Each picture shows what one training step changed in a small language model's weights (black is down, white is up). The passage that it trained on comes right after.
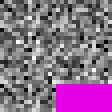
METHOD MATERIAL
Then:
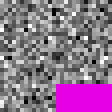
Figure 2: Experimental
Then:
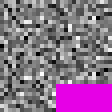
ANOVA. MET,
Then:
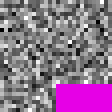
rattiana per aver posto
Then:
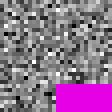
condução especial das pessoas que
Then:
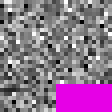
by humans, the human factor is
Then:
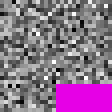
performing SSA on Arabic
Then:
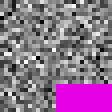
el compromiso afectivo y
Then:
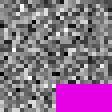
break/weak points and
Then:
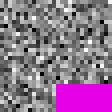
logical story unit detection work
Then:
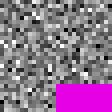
Prepared crosslinked
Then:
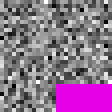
n изменяется от 0 до
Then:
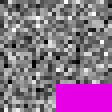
Илларионов не был
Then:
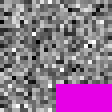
between triggering and releasing
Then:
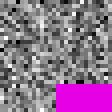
lengte van de strook in
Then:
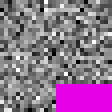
their dynamic nature, specific design
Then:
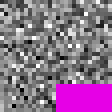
de algemene bepalingen
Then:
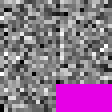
without photocatalytic
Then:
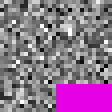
engineering from Sharif University of
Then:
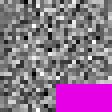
nashriyoti, 2023.
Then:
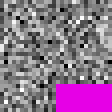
actions of students; Verbal,
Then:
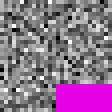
change ON(Cr) from
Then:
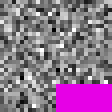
Xylan Arabinan
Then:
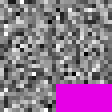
teaching being more teacher-centred
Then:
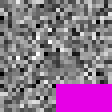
faollashtirish”, M. Yu.
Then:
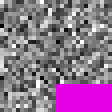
мотивації студентів
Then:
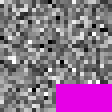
Sundari & Dr. R.
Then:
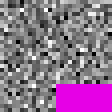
such as a car, a computer,
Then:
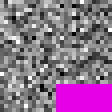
va ko'proq unga mos
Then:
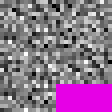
تعلق فقط
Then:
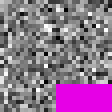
Iran (TOLMAN &
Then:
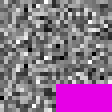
qilingan. Bundan
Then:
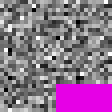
и область применения. В
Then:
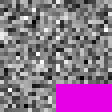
dersin doğası ve
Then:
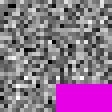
педагогика фанлар
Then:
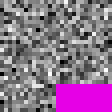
production. Natural gas has been found
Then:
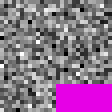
the researchers tried to get as
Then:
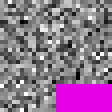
и муниципального
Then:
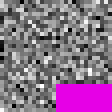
Given the equation:
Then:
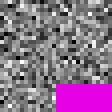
reconstructive surgeries of
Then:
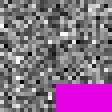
see if it smoked. This
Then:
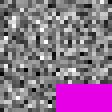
с учетом развития
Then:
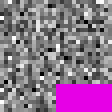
что выполнение данных
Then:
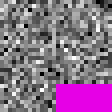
decade. The confidence interval
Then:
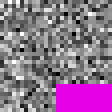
traditional forms of drug sales into
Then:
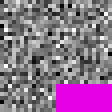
laborales, generando un boom de
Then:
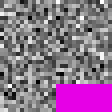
zuwächst. Dafür
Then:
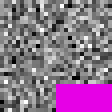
штучного інтелекту у
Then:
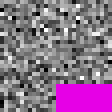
of Kannada literature, the first
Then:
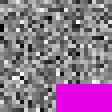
het bestaansrecht van den
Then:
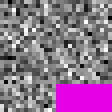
ratio to normal spring
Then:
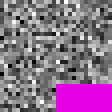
accept the terms of service, but there
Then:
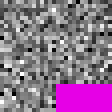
of Conflicts of Interest The
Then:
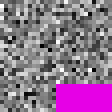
Duas estudantes do Curso
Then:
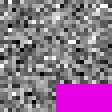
du Burkina Faso
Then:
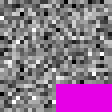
levels of psychological stress in educational
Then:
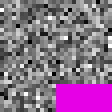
yoki uzoqligi,
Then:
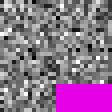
purchase The cost of purchase
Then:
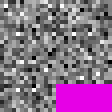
drug trafficking have emerged,
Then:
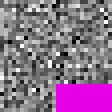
the measured and the predicted NO
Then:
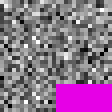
properly impose it due to
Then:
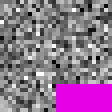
foydalanish, zamonaviy
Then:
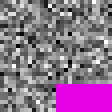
dos candidatos ao
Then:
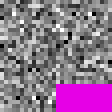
dos estudos incluídos
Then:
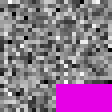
the retraction force curves using
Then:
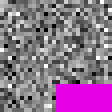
он может вводиться в
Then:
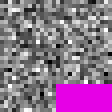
posve sigurni za
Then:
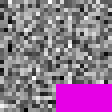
Banks in India) 13
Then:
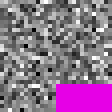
va tozalik darajasi
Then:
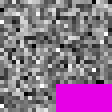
qui leur sont assignés et
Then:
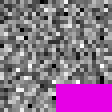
studies carried out indicate the frequency of
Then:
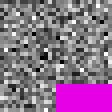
des systèmes de la
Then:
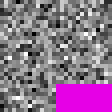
workbook value). To establish that
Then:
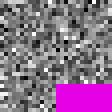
by the extensive looting that
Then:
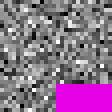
по заявлению
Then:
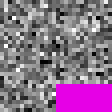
reaction. Zhang et al.
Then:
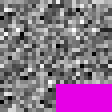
hands. Hurley
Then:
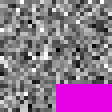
Бу эҳтиёж
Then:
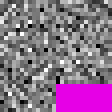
Aerial photo of the
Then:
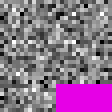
коммерческих автоматических
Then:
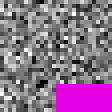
morteros y manos de
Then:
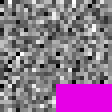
preparada com água destilada
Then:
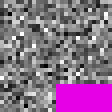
analysis will be discussed in details in
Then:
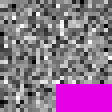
offset, b_i = first
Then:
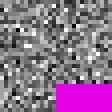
yang ingin dicapai,
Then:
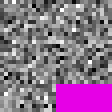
considerations regarding proof of
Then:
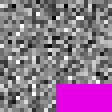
yang ketersediaannya
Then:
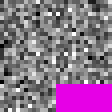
سه برابر
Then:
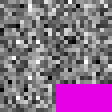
PARA PIHAK dengan
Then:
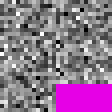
the interaction with their environment on
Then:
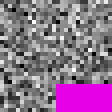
between the explanatory variables and the
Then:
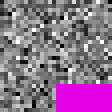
line with the quality policies should be
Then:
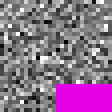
qilish dolzarb masalaga
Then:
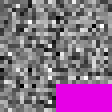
to 2 g. The acid obtained from the
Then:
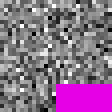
After the first time the course
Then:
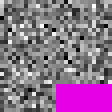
ARTICLE INFO
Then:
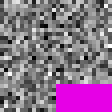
levels on the latter could be
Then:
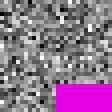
on 6 December 2021) and available
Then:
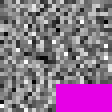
arasında gidip
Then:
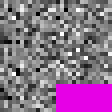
be verified experimentally. It was
